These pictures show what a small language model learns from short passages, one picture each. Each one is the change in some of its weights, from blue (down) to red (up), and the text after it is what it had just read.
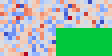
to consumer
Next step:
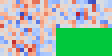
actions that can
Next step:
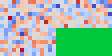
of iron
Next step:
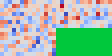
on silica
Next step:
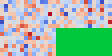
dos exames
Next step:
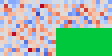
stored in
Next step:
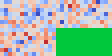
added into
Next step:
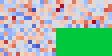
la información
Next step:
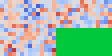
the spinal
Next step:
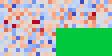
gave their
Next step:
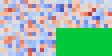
The Court
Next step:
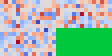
will carry
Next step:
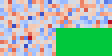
the study.
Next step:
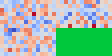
represents a
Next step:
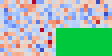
Journal of
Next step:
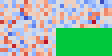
all sectors
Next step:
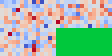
representa o
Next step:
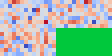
ao regime
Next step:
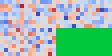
entered into
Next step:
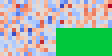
causes of
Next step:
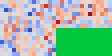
indicate the
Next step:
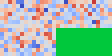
and preparations
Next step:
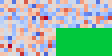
Based on
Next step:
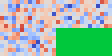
« elles
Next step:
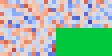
approach to evaluate
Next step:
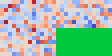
be hardly
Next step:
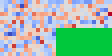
of an object
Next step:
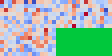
compte non
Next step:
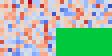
opposite of
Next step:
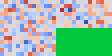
The approach is
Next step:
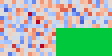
consumption in
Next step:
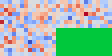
in Rats
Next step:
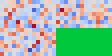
in a special
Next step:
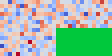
and so on.
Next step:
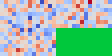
University of
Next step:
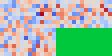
de este
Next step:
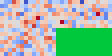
reducing the
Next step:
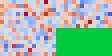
need for a design
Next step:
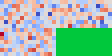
ve sanal
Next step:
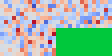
HR und
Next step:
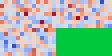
are learning to
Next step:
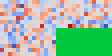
to financial
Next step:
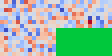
These conditions
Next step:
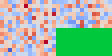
information, including
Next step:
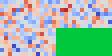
the audio
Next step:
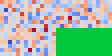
la hora
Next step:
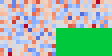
was no difference
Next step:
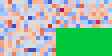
in the study.
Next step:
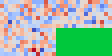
risk and was
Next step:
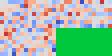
based on the
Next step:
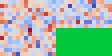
other conditions.
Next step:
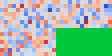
setup for model
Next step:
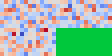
The proposed
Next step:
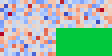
como redes
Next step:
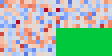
control a partir
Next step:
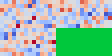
Four main
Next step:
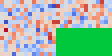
local do
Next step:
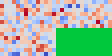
are presented in
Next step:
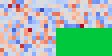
cry of the
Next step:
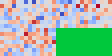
obesity on
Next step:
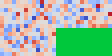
business or
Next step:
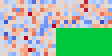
highly increased
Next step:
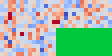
shown in
